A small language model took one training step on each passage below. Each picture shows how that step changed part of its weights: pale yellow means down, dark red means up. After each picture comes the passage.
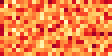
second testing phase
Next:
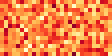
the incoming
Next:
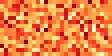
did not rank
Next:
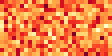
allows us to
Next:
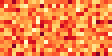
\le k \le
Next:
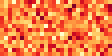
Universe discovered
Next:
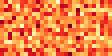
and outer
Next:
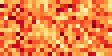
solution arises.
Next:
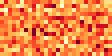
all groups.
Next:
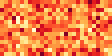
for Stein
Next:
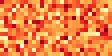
avatars and
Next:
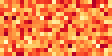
Lai TS,
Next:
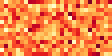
standards. However,
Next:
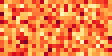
and some technical
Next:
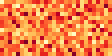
And the overall
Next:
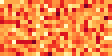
that the region of the
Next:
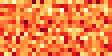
regarding the
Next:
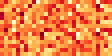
distribution holds for the
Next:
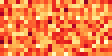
one of the most important
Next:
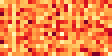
and that of $f
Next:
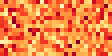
consider the 1D
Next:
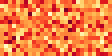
a conclusion:
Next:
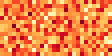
complexity and readability
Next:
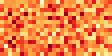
obtain the deformation
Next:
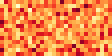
the possible states of
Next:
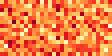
be under consideration for
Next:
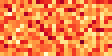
using low rank and
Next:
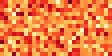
threefold rotation
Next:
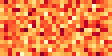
\subset S$ is
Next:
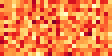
/ powder
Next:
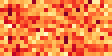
seem to require
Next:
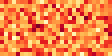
$D$ satisfying
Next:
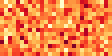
standard deviation"
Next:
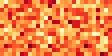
this measurement, a
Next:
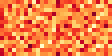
of dedicated
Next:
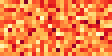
is non-singular
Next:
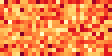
inference systems,
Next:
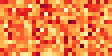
build a
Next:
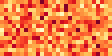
to mirror
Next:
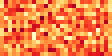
If we expand
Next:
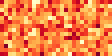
implemented using
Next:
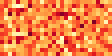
topology of the
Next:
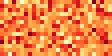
progress of
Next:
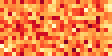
was introduced (see
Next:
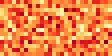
have length at most
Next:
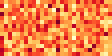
of states around
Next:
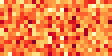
well that the case of
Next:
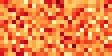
the occupation
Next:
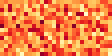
in the range
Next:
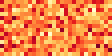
data. It gives
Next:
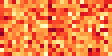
at Tashkent
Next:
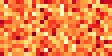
six dimensions by
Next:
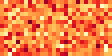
(ERO) to
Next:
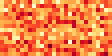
that the descent,
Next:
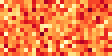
quotients need
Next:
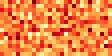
seek to choose
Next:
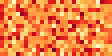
a relation between function
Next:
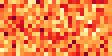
manages to
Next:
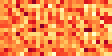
which are not as per
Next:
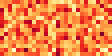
of feedback
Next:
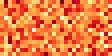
We propose a
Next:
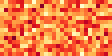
\] is the
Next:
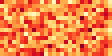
curvature is
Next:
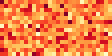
on buffer
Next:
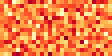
read-out mode
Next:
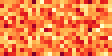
practices are
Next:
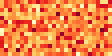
research indicates that the
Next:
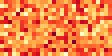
iterations to one
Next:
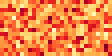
we are going to
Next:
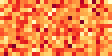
dans ce
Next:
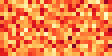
at the position x
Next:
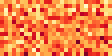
the study. The study
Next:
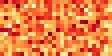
is still higher
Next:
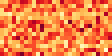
A&A and
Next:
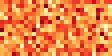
may not always
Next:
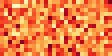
finite top of the
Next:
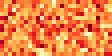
was taken,
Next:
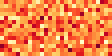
the bracket
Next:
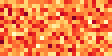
through the observation of
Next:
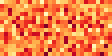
as a theory of
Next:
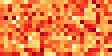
is odd,
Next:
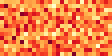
when the reaction was
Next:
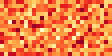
The authors
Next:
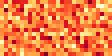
& \submo
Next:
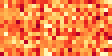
entails high
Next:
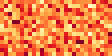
on the sphere,
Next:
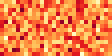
electric field the
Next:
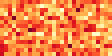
structure, while in
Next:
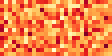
resistance of the
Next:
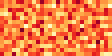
showed lower or
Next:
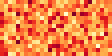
field given by the functions
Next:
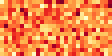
expectation values of
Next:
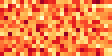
developing for the
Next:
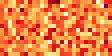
independent distributions
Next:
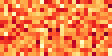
the spectral index
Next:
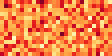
QBER at
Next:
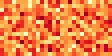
one has \[
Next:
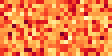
forward and
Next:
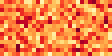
become a pressing
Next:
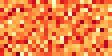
servers with
